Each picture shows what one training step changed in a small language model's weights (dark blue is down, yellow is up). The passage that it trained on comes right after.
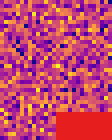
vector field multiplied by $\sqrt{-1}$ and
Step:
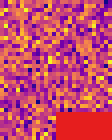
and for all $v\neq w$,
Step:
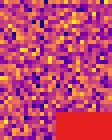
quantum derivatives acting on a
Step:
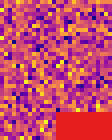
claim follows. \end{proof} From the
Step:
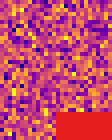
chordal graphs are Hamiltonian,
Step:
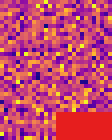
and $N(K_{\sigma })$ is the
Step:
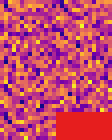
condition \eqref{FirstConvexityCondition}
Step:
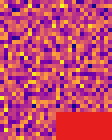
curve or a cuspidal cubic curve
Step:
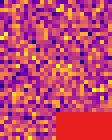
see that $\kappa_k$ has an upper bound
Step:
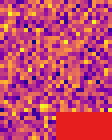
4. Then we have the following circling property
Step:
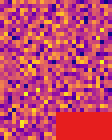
} \end{figure} The classic Kalman
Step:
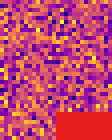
sur $\Omega(V)$ telle que
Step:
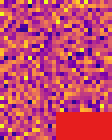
\geq u(i, s')$ hold in
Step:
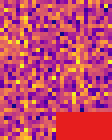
BB). A more detailed study on
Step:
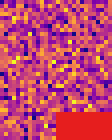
$\eta$ and $\tau$, which are the
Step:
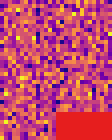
worth mentioning that the part
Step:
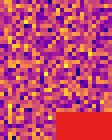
the right of some point are different, both of them
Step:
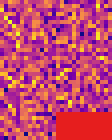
$\FPD(R)=\infty$ the inequality
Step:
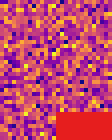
Galerkin projection-based
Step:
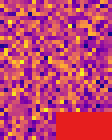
Thus, each node could locally solve
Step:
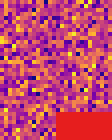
reaction time delay, as it might
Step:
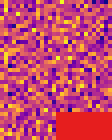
of SARS-CoV-2
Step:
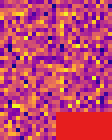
\sigma = 0 \end{eqnarray*} then using the
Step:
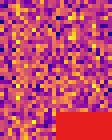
the paper we let $\cal A$ denote a
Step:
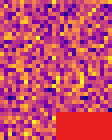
The values of relevant constants are
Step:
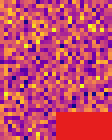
corresponding CP$(F)$ has no more than one solution
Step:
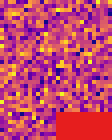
a \ne 0.$$ We have that $n_1
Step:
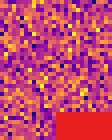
must be a $\Theta$-graph.
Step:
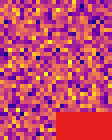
follows, differentials are evaluated at
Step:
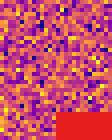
\lesssim \sum_{j=k}^N
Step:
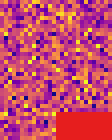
circles of $\mathbb{L}^3$
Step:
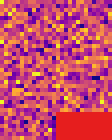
In either event, S has a
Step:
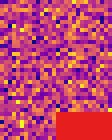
case the result follows from the assumption that the
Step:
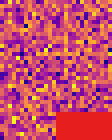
theory perspective, Preprint
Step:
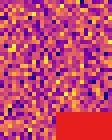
measures $\mu^t_-$ depend continuously
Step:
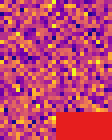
again by $\iota$ the induced map from
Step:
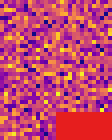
constant $C_U$ is the diameter of the
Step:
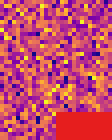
of \eqref{e2} equals
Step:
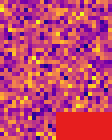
replacing $V^*$ with $V$,
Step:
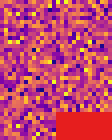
decade ago Thurston
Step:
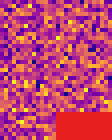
follows from Lemma \ref{naturalmod}.
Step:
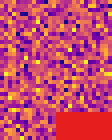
head,upright body}
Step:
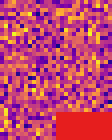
$2n+1$ that go from
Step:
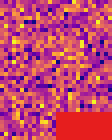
Having a proof graph invariant which would correspond
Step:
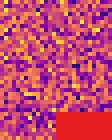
separable extension of a field $F$, and
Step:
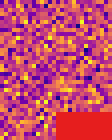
on the dual algebra $B$ satisfies\\ $\langle
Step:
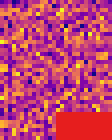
$K$ is subnormal in $G$, a
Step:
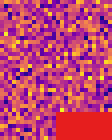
a pairing strategy, to each
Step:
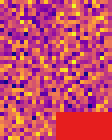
take initial data $(\delta_0, 0)$. The
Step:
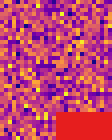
path supported by the upper edge of
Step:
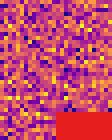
\maketitle \tableofcontents
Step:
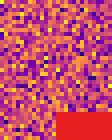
one should travel longer than 5 Km
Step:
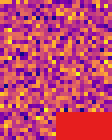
$\hat \alpha$ to be finite is of
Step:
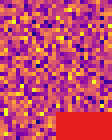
unique $A$-algebra morphism $f$ from
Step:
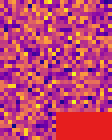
of the structure theorems for the quantum
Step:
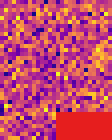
constraints. The remuneration is
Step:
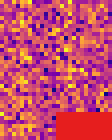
Inequality} \dot{V} \leq
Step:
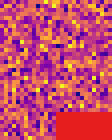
the paper, these type of solutions are crucial when
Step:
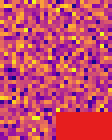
the two first results in \secc{sec2}.
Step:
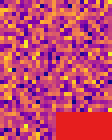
one for each $t$-set $T$ of
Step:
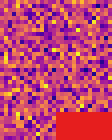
{\it {D\'emonstration.} }}
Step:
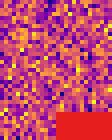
of pixels in the image. A
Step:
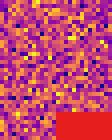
we demonstrate an application of both
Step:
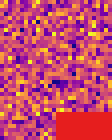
$T\subset E_2^r$. The first
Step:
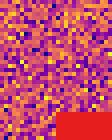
curves with the stacky base $B$
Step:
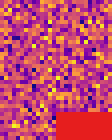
$\beta$--function (or Mather's minimal
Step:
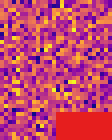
proof shows a classical fact, a positive linear map
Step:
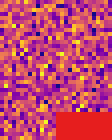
induction. \noindent \textbf{Proof of Theorem
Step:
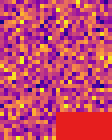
*DIFF* values. If we
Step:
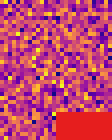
procedures, agreed on all
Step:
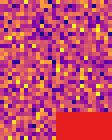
d'homothétie. Le
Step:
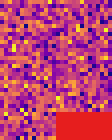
to a stage that is able to
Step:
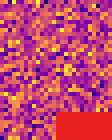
metric of the classifying space $D$.
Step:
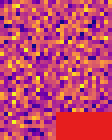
antiruns are $n-2 =
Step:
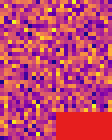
properties for a singular heat equation with an
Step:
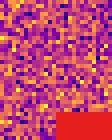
map to $S$, a global cross
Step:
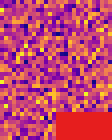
order fields); \item[(ii)] the
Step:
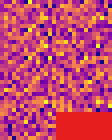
\end{tabular} \begin{tabular}{| c
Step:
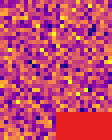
$-V$ must be for the
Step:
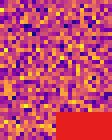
each pair of points $w$ and $z$ in
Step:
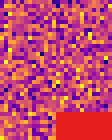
${\rm Thick}_\epsilon(F_n)$
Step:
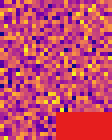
as the number of jumps in this interval as
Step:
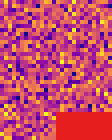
experiments, and those below,
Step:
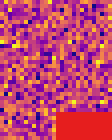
the frequency domain. We define the
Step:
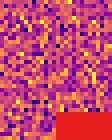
\right) \geq 2 \eps d, $$ since
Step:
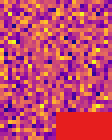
analogue of the latter for manifolds
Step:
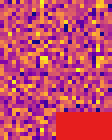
\qed \end{cor} The following result
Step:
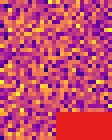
University, P. R.
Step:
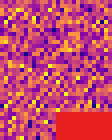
is an order $4$ rotation because it
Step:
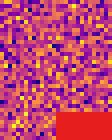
section, we study the weakly Laskerian
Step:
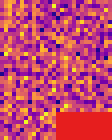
stochastic calculus.
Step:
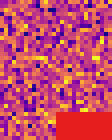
that $\alpha$, $\mathit{\Gamma}$ and
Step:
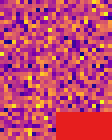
whenever the choice probabilities are zero
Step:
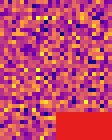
by $U$. We shall denote by
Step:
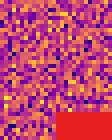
\end{definition} In fact, the
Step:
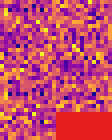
\def\ker{{\rm Ker}}
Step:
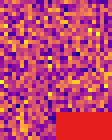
(A1) and (A2) are in some
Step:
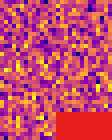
and $\ga$. We are given $\phi \in
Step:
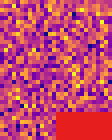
exhausted in the limit $t\rightarrow
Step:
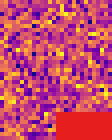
black holes (R.
